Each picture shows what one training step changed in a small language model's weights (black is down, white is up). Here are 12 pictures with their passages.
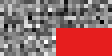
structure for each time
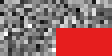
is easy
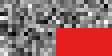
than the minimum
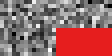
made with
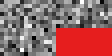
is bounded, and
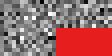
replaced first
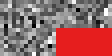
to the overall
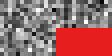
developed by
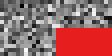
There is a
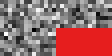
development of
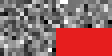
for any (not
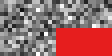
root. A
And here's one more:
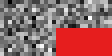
extent to which
